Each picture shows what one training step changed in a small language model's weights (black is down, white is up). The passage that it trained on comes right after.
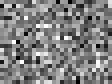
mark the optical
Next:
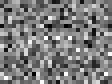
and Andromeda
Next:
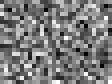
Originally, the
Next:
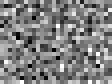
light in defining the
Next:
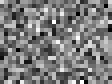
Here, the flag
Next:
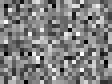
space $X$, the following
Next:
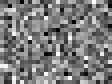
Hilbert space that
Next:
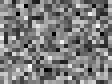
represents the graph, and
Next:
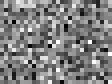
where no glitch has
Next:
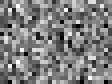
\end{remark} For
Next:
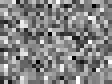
we do not see clear
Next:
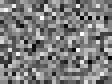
in Lagrangian
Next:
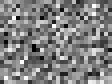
of the intervals under
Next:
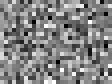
the PAPR given by
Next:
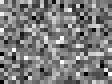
as the ground truth
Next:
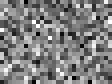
state is singly occupied
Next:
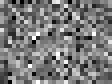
proof-style (F for
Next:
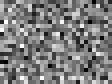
when gluons are radiated
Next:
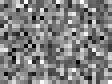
and width in the small
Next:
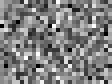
random walk,
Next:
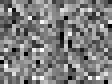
\end{table} As
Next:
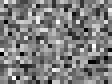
time to collect useful
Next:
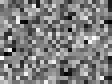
International Conference
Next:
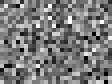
(Kardashev et
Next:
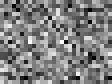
been the depth of
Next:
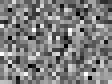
cannot target any particular
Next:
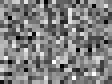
classically weak fields when
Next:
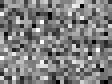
Thus $\CC$ is a
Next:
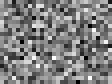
the idea of using two
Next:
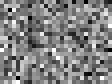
removes any dependence on
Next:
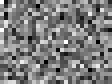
radio features \\
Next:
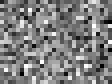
approaching typical band
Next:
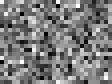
seen at early
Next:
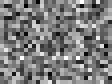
and the output power
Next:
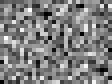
\end{equation} and is
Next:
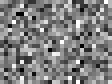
easy to see that the
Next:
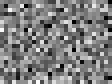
Fourier transform of
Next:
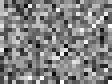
the total field $U$ into
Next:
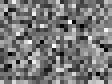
the developer store the
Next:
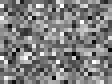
of potential systematic
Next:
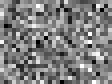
using his/her data
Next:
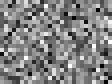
anticorrelation between the
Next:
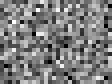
$F_i$ (where
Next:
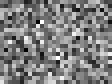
quantum channels is by
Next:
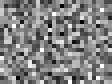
that if $\Omega$ is
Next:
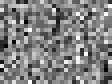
\rightarrow \delta_k$,
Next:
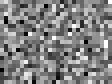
\delta^{\mu a}{\hat
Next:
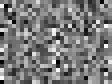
The paper is organized
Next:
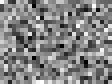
possible to calculate the
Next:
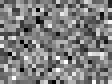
is to be interpreted as
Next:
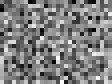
scaling the driving field
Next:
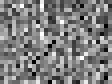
and $g_f$
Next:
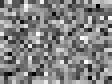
of the competing
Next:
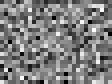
spin chain: the
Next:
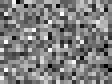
. \end{split}
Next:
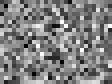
nearest neighbors.
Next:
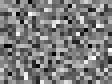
by Bernyk et
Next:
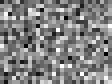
are such that the probability of
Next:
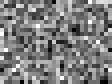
algorithm for two-phase
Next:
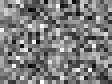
resonance mass increase and
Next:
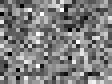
of the closed-loop
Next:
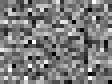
HRAP models. The
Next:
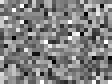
manufacturer is
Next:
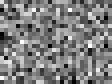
is a (uniquely
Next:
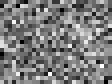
was shown by Litvak
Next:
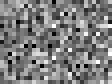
(with $\delta_j =
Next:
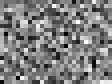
sample are consistent within the
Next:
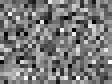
and the result is presented in
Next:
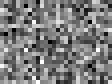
high and the $H$
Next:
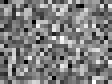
\end{equation} Eq.
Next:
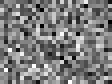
Volterra equations of the
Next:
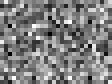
and to leverage these
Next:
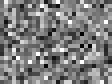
and local (from the same
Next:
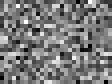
theorem holds also in the standard
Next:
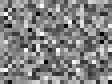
appropriate assumptions
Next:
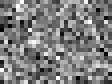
where A is a constant of
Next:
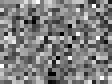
Basel AG,
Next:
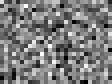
However, it has been shown
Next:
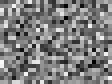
and this is what we show
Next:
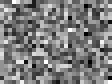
the fake observed data using
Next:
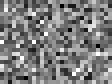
direction; their evolution is
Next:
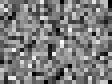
S \] for every algebra
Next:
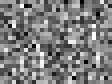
and assign to ${\cal
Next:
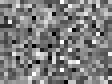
(for instance, in
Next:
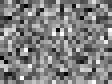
first equation describes the
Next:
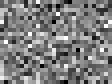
triangular).\\ One
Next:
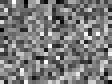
tiaj mapoj
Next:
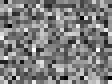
to $s$ the length
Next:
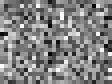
for all $n\geq
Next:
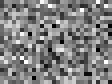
solution for mp-QP
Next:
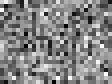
to enhancement of such
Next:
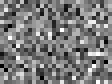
AgCo phase, to
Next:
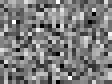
manifold which degenerates
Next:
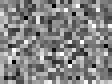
exactly $k$ zeros
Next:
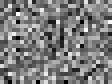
\to 0$. The result now
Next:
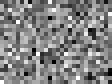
that restriction in the
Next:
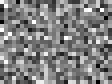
Concerning the nature
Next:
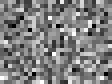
with many subsidiary
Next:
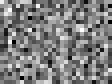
\caption{We plot
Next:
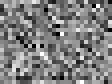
in addition to gauge
